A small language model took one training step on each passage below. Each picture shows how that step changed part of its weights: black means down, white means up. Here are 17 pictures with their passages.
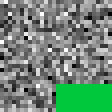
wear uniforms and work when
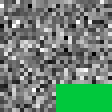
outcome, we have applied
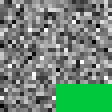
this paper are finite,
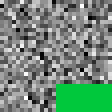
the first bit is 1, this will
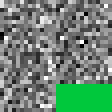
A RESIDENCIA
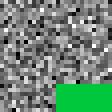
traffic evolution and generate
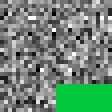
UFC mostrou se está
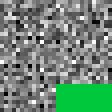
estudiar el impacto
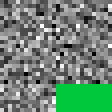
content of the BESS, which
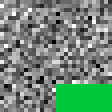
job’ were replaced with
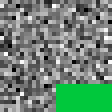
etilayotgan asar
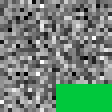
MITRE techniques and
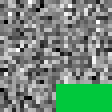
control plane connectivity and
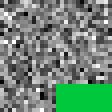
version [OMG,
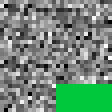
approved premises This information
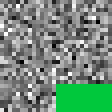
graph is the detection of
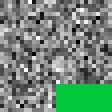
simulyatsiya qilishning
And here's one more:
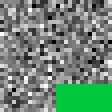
muncă din partea
